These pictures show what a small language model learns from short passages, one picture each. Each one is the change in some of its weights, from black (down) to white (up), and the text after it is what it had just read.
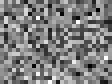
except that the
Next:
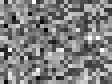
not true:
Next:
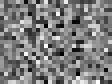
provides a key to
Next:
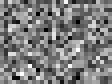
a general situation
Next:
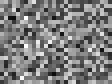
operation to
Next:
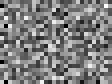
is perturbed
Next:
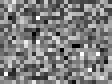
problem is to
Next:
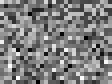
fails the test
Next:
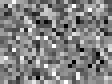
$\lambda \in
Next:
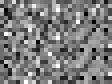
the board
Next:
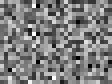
the fact that
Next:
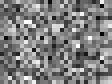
Without loss of
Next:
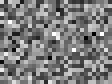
through the origin,
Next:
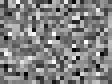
with various ways
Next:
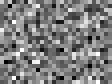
not necessarily require
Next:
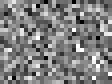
$F \subset
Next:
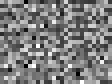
an operator that
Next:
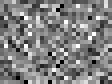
to replication
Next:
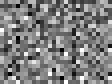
we perform independent
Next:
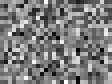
feasible solution
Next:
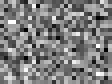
in the previous
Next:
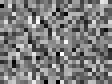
examine whether
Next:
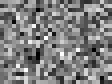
probability distribution corresponding to
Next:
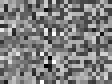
of all open
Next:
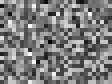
the Hilbert scheme of
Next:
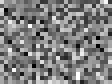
the fundamental approximation that
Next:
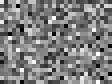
then there must be
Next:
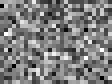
algebraic polynomial equation with
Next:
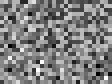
operations on the
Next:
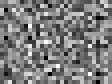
in circuit
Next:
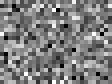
origin. It is
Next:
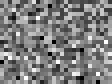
result is numerically
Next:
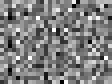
spin relaxation
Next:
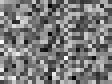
general, the presence
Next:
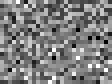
fact that the
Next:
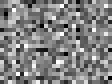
\nabla f
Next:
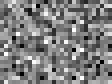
$A$ is
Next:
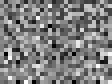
PDE model in
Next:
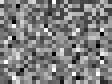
distinct models for the
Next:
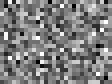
on semantically
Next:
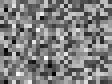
of stopping conditions
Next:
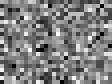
diameter, the
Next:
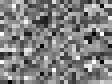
absence of
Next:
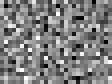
are naturally
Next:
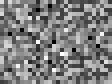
consequence, we
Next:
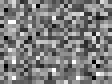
in the range
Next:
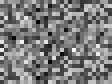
polarization, the
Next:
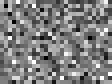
which can be
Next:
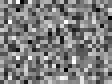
rotates in
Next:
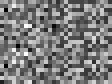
of the asymptotic stability
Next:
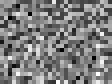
load cell
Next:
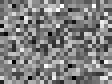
preserves the
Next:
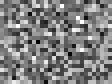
these works focus
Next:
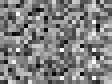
cross sections,
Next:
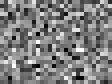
between the logarithm
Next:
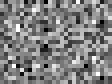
GGA |
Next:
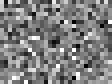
and let $M
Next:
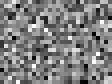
LG state is
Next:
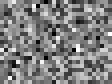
$ denotes the topological
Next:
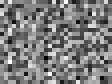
smooth random variable
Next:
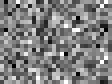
where the last inequality
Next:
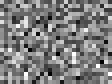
improved the experimental
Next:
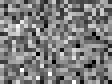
achieve optimal average
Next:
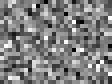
$M$ we
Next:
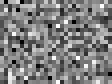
38k different
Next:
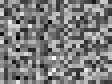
the high energy
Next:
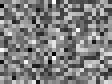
critical energy levels
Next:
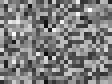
of these ions
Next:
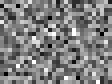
integrated into the
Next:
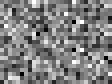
$D$ are
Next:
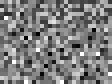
is one of the
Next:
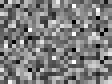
star, either by
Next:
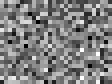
show all the sets
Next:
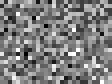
bases for the
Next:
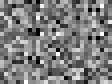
similar to the argument
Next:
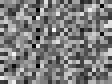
top row, the
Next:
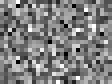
as constructed in
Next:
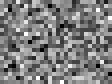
observer (the
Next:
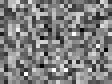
over a velocity range
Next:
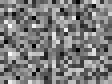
a global offset
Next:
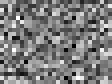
edge of the original
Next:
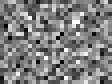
to a point
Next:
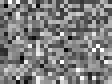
with connections to
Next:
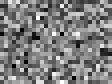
overhead, the
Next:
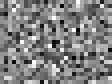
\item We introduce
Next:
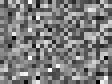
with filled
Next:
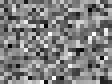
impose an additional
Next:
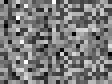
proton and electron
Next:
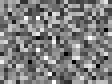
that it can contain
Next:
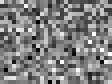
connection with
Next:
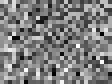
amount of
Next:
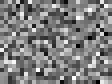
occur, representing
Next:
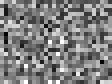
the atomic
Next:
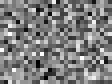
normal ordering.
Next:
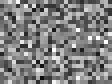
fact the dominant
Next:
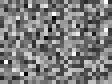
of nonunitary
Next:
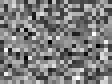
of a sequence of
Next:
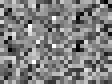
the cellular
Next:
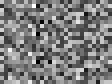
the transition density for
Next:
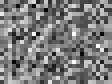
studied in this
